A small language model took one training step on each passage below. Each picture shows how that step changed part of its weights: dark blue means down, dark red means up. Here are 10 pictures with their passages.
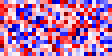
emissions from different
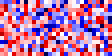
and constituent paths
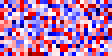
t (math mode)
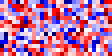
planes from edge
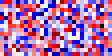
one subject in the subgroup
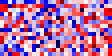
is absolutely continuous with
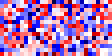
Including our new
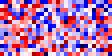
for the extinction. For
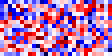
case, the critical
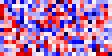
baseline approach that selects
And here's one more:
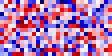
tiles which has no
